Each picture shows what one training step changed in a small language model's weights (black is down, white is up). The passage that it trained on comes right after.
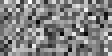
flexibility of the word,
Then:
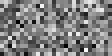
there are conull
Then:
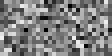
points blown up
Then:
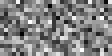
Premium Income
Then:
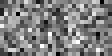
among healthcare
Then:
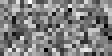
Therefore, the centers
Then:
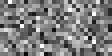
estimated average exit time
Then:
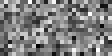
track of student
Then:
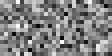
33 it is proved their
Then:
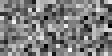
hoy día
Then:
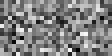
dos pressupostos
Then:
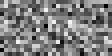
= \partial D
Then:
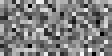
groups // AIP
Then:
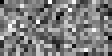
For example, narrow
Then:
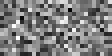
success (Nabi et
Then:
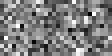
yield was established. According
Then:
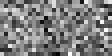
30 ans et le
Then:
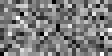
interpolating points.
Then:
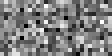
even and $\geq
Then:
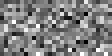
mitigate the
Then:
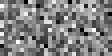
that emerge about
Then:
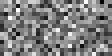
with Inflation as
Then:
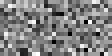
*Handbook for
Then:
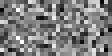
heterogeneity become
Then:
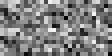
most useful Language in
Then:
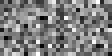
testing classification and
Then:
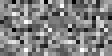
students' learning.
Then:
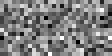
be disclosed.
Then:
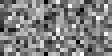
organized as follow.
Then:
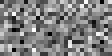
of the sensors on
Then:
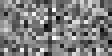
milk component content or
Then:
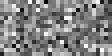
equivalent with the system $
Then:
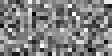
Release of
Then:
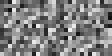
research focusing on
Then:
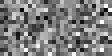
no adjustable reduced
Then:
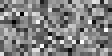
temperature for 15 - 30
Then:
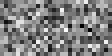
يعني أن
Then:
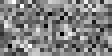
the wall;
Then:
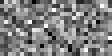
So, the second
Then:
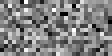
this project, we carried
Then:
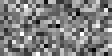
capacity of resilience
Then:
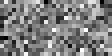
but to test the
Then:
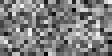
a synonymised
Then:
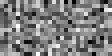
освіти I-III
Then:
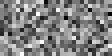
formation of a variety of
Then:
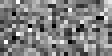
Casting Out
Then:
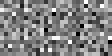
study, and the research
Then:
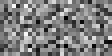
of public policies in line
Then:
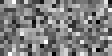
m, n \in
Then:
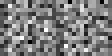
platform. In addition to
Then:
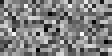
for the number of
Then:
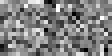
but which permute the
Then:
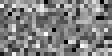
into elastic and surface
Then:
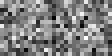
both bone fracture
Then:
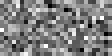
section we establish the first
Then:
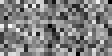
vertex groups are the same
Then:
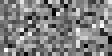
jenis data yang
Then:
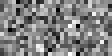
Actions are presented as
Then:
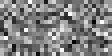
on the environmental parameter,
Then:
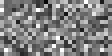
contained in the rationally
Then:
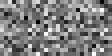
no support for the
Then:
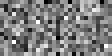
to construct infinity
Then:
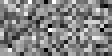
with Esters of
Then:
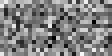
the Hausdorff
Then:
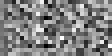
modules over it.
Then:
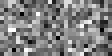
dan *Software*
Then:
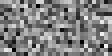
set $P$ of
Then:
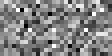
corresponding function of the
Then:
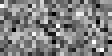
a smaller school when
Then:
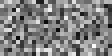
WI _B
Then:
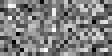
functions in the CR
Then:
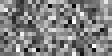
dye where by
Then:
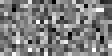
two vertices, every vertex
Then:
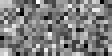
with parameter $\alpha
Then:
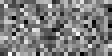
Bordo hamda
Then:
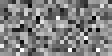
accurate results.
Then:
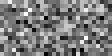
is set to be random
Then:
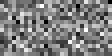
(the classes of)
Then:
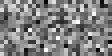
important stakeholder of a
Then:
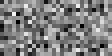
such as piano
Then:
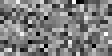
can then be recast
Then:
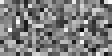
Societies of
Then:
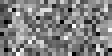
que acapara
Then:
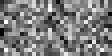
gendered power
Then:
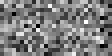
may be an integer.
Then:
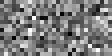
filhos e
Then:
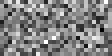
upon doing
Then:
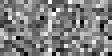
11) Asatov
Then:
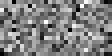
an open platform into which
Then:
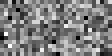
ductility of
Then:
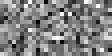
of both the singular and
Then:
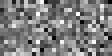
зависимости от
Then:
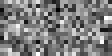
infinity is provided by
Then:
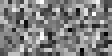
regular complex structure on
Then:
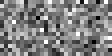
repeat dose was
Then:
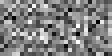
are the roots of
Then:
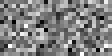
from 6.3 to
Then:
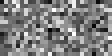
particular, we now observe
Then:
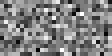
local descent direction is
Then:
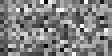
displayed with an
